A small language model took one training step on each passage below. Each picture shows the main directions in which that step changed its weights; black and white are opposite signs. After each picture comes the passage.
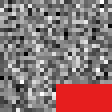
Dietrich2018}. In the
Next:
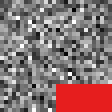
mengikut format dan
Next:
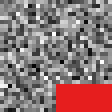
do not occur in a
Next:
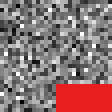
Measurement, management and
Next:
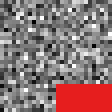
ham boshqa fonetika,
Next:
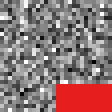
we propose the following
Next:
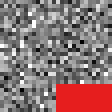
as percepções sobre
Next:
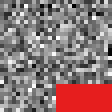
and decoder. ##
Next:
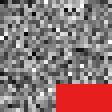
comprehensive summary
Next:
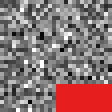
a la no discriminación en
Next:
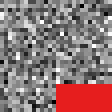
there are no open-access
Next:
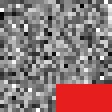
are computed on the mesh scale
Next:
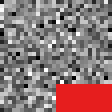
By uniqueness of the
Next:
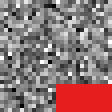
create a secure execution
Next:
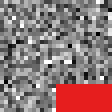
deep-inelastic processes
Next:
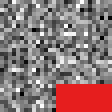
de las comunidades locales
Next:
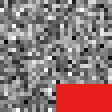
planetary systems orbiting
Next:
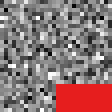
as a function of $E$ as shown
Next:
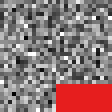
through an inversion symmetry
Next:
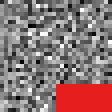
în special prin
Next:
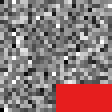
of a detector, hence it will
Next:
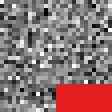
movement of the body),
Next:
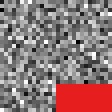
being able to go from
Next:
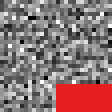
Higher Education of the
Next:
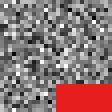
natijada egilish
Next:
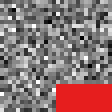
large value and have a peak
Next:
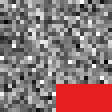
previous section, for the
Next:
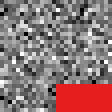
working between the garden
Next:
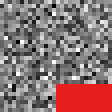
leads to a net contribution
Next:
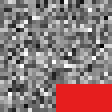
ou resíduo de
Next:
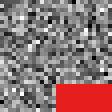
become the priority 2
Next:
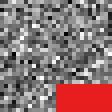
along the imaginary
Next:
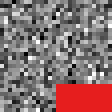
of $r$. Considering that
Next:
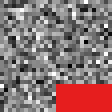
– bu matn tarkibidagi
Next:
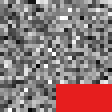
*“Processos e
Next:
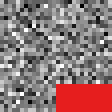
é útil manter separados
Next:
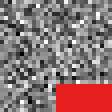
disso, o autor
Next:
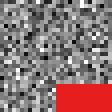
de cette revue de la
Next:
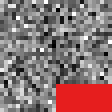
on zero, see Lemma
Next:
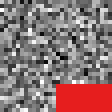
being the fluctuation or
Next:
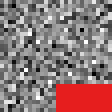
C., Charchar F. et
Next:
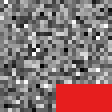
voor sancties geen
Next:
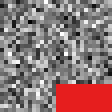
steigert und Kosten
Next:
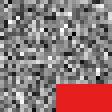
utilizando cuerdas
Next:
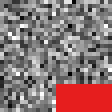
and (c). From the data
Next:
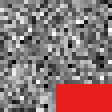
a publication on a similar
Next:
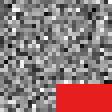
transverse momentum
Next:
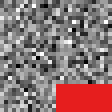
в восприятии
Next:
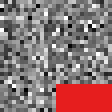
що виникають з
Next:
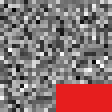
orthogonal projectors)
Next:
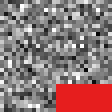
özellikle selef
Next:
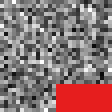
shows that the entire excess
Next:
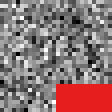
completing in 2011 its initial
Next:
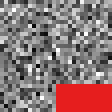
objects. It is important to
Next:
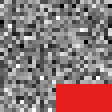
the science images. Also
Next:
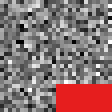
à hipercompetição,
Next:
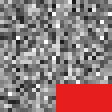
the amplitude is proportional
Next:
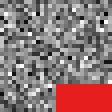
polymer prior to
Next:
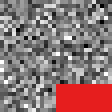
$M(x)$ are shown in
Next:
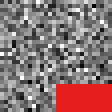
offers a prospective
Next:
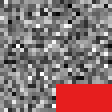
F., Jinghui C.
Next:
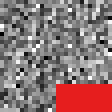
\end{eqnarray} The factor
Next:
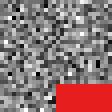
a compelling van der
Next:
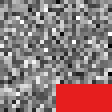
mass and GW initial observed
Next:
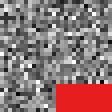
time step is smallest, and the
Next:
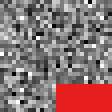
the decomposition, we
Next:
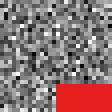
only to $K$; the second
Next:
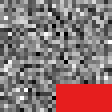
to the zero-point energy and
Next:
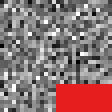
Minas Gerais
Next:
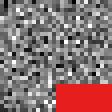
surface named Constant
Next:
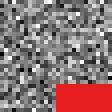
talaffuzi o’zbekcha
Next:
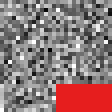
the selected signal-region
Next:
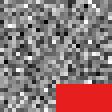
chaotic in nature. The
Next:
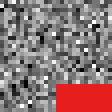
хотя остальные
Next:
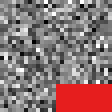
belgilanadi. Misol
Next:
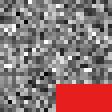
that the patch is twice
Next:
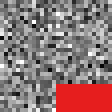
these principles,
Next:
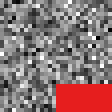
situación es particularmente
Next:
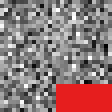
in pixels separated by
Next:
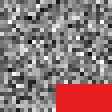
the noncommutative theory.
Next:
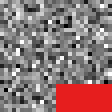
maddelik 5’li
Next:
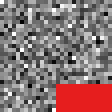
different things happen when the
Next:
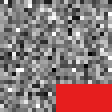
tizimlari*. O'quv
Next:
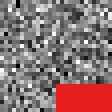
their VR experiences to
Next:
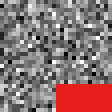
the standard frequency and
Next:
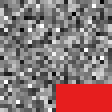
ФОН с применением
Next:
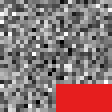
electron beam, with an
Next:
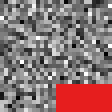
{\mathcal H} = -D
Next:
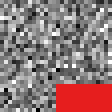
The critical velocity for
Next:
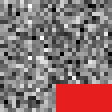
faced in endpoint
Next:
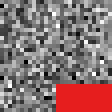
NIR observations, since the
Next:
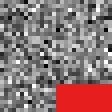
\end{equation} with the
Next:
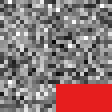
.000 ^a Residual
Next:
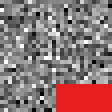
testing sessions.}
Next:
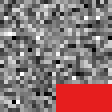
Si, and Fe in addition
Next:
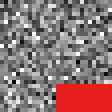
to Evangelista
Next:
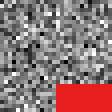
this sense, the state
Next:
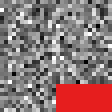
bottom plot of
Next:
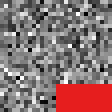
balki tabiat
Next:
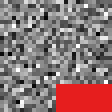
está relacionado ao
